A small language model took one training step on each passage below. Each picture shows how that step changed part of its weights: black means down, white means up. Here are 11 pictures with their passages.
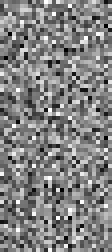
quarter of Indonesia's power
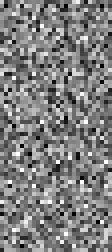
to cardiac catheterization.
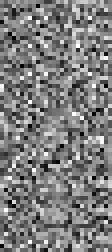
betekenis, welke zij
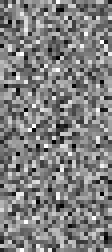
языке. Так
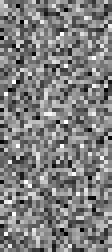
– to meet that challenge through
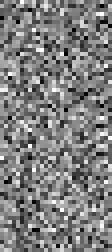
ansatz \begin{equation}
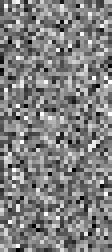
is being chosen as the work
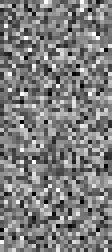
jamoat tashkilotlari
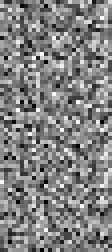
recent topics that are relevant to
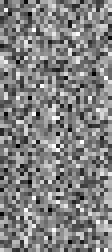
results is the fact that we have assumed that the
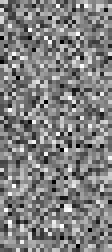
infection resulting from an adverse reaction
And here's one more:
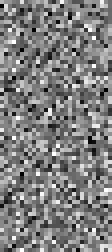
códigos em tempo real.
